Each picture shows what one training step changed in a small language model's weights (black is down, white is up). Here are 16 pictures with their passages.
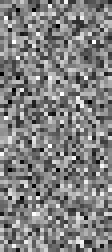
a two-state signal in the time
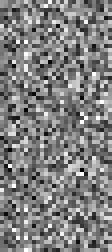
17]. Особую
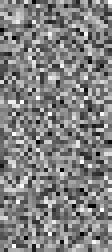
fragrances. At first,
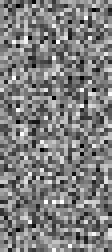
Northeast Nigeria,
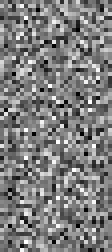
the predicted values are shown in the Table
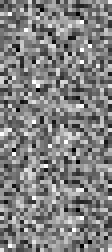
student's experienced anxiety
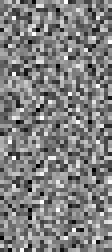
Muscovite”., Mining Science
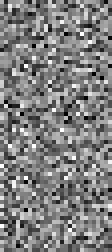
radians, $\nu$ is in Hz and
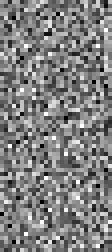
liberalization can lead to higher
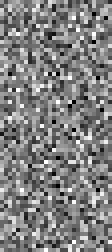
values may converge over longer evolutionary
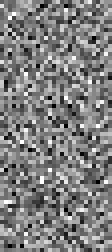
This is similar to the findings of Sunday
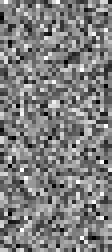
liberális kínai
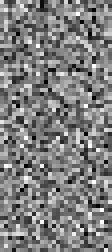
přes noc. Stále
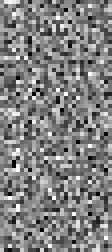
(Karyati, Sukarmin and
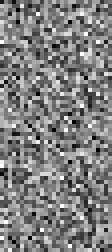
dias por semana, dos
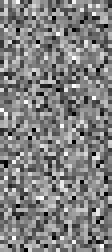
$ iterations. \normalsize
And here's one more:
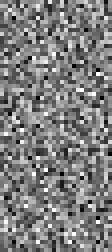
P2D models and parameterizations were used
